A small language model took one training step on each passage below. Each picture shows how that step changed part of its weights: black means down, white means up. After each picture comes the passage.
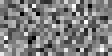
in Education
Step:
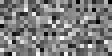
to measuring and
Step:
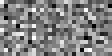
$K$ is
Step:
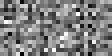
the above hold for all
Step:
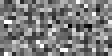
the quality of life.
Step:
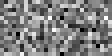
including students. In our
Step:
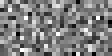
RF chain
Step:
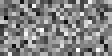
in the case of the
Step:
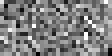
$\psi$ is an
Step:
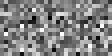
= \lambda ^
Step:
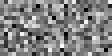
biologically important interactions
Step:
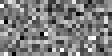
a German
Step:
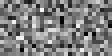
N$ such that
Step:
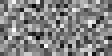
us emphasize that
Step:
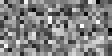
of the paper:
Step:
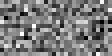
by others to
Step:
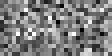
or by analogous
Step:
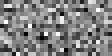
that was a crucial
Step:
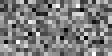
kernel to
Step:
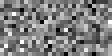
function of the gate
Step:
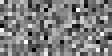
test and pre test level
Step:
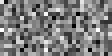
analysis with numerical application of
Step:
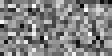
In this paper, we
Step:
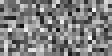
Steiner problem in
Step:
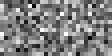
high tariffs
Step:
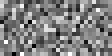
future advancements.
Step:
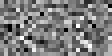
it is far less clear
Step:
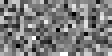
using motor
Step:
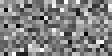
monochromatic Hamiltonian
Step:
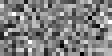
denoted as $\alpha =
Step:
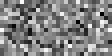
spin-wave spectrum
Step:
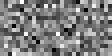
fermions. With a
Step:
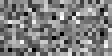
one of the most
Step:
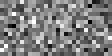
degenerate manifold of
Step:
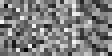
we have to check that
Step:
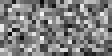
via the homomorphism
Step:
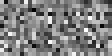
of the process, the
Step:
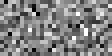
based on MODIS
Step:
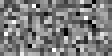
Highgate police
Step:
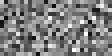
of A2 has been
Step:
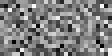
recorded. *Figure
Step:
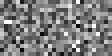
the hypotheses of
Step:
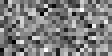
were then aligned to
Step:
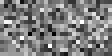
the right or the left
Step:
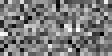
temperature relations of field
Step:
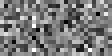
we have missing
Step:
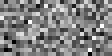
importance, is not
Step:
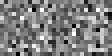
dataset, the precision
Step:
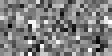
latter. The much more
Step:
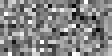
gives rise, in
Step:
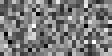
on Siemens
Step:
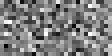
the thermodynamics
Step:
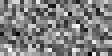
also on any node where
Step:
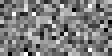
to re-rank
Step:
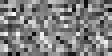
writing that denotes
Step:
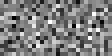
microscopic mechanism
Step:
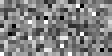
functions. This theorem is
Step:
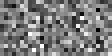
and fourth terms in
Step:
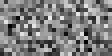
differential and the rate of
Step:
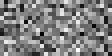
its achievement is
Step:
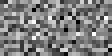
aspects of the
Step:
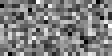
sphere for a
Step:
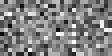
could be used to make
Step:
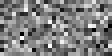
to society or
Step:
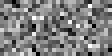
is possible only using
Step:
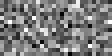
their children. Figure
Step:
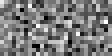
GAP for any
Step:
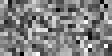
joule and
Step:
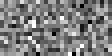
curvature is said to
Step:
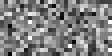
would make it look
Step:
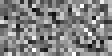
in this study, the
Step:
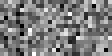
Induction on the
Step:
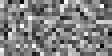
no statistically significant
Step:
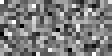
As is typical for
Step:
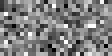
young people as
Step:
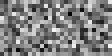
like to thank the
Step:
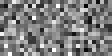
be used effectively for
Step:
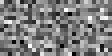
the objective value obtained
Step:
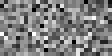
information [2,
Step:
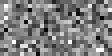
b) image after
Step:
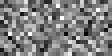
or output ratio,
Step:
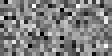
operational cost would be
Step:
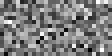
the 4th roots
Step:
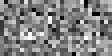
of evolutionary tracks
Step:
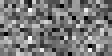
3!$ matrix
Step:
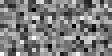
and community dynamics, a
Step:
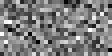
the nonmagnetic
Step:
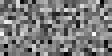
the stability question about the
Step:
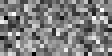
according to the minimal coupling
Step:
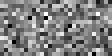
equations satisfied by
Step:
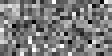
crystals is
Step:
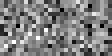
with the help of a
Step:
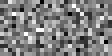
temporary expansion of
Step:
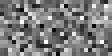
such as ص
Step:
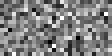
to stakeholders of
